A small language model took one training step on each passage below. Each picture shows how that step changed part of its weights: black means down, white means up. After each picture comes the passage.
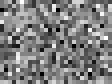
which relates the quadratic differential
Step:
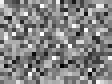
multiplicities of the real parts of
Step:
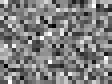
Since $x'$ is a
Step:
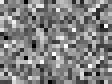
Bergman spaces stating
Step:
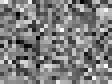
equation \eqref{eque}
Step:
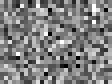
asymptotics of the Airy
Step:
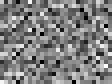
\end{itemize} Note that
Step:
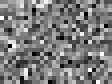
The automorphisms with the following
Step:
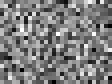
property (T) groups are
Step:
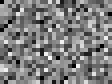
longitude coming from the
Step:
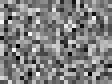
$\Ga$ where $a$
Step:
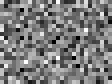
section dealing of unit group
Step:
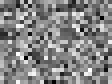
the generating function for the measure
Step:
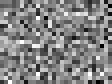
$k=1$ immediately
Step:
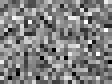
that is the interpretation
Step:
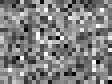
by the last two authors
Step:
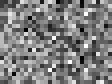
(We denote this event by
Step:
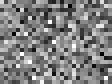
2C'_0$ the proof
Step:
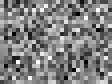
profile of the initial
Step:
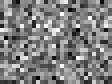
problem, Flexible
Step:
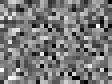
$L$. Let us also denote
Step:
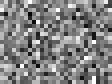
electricity consumption,
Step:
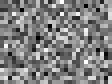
the M-sum can approach the
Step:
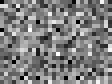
construction, the positive correlations are
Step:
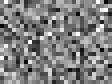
deduce that $M$ is a
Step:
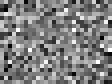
accurately represents the geometry of
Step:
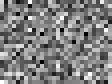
\end{equation} the parameter
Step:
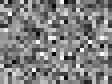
direct calculation leads to the desired
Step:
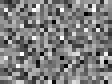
to think of an element of
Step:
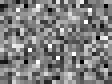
is to choose $l$ and
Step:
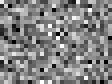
and $\langle \cdot,
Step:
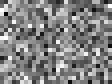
< \frac13\varepsilon$,
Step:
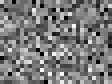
$m \to \infty$
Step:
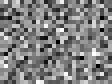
complicated patterns produced
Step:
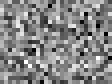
of different graph classes in terms of
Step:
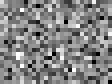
the smallest element in
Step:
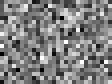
from the beginning. Then
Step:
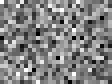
6mm \noindent{\bf
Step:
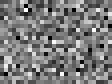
the heat-conducting
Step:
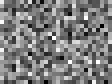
the acceleration process of
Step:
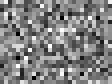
is uniquely determined by the sequence
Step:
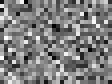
$\varkappa_{\nu}$ be a
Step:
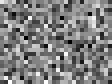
constant length $p$ such that
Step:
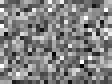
\\ Discharging
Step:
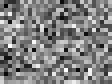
the bipartite double cover of
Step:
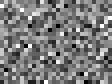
find a piecewise
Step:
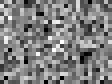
general transition rates. The
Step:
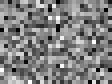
on $\Om$, they satisfy conditions
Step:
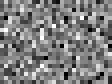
more general result. Since no
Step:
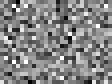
discriminant set and
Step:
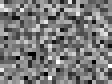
uniformly continuous QDS, local
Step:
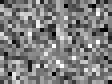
A similar calculation was done
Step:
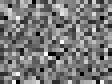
magnitude. The
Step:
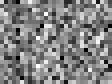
determining an appropriate set of
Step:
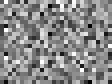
orthogonality relations ,
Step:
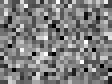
\] makes $X$ into
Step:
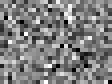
Let $M^4$ be
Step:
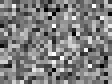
is recovered. When
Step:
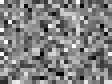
and establishing convergence rates.
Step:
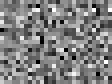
a vertex where there is a
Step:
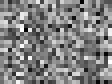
the current view on the configuration
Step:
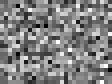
we also denote by $M$,
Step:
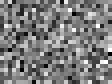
The red curve represents a
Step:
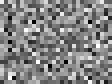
Taylor's theorem at
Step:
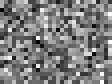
many positive roots as
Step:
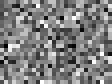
on the left. The classifying
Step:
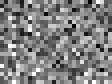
that \begin{eqnarray*}
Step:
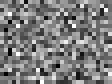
show the bound of spectral radius
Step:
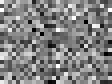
& \vdots & \vdots &
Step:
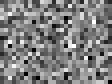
More particularly, we prove
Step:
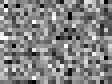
Mathematics, Lishui
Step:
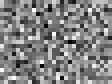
place of $h$,
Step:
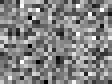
then it is trivial, so for
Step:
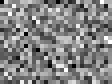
efficient computation within, we
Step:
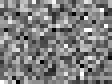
T$. \end{theorem}
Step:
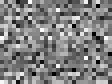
\end{bmatrix} \\
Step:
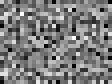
recovered paper, in
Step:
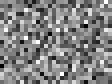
is pointed; that
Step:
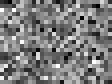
paper, we examine the
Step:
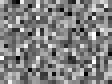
at some $x_j$
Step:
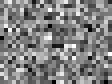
cases. \medskip \noi
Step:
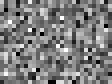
\end{proposition} The proof
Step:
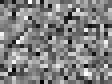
solvers for large ILS
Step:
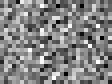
line segments used to solve the
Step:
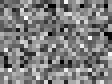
formal description of the algorithm and
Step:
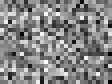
best known lower bounds on the
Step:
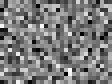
consider a renewal process with
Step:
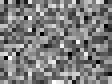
\end{pf} Now,
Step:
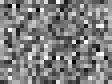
(The Para construction
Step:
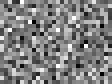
0$ and $\theta >
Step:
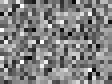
in the proofs of the
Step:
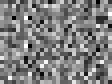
Of Matrices
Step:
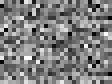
\rho \ \ \qquad
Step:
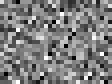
the Stokes problem using standard
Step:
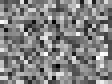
in such a way that the following
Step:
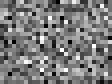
case $A=l^{\infty
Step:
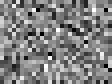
\cup \{y\}$ introduced in
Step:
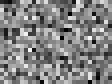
SMC for each $n
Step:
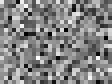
= 51$ points on the
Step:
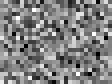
initial point is in the interval
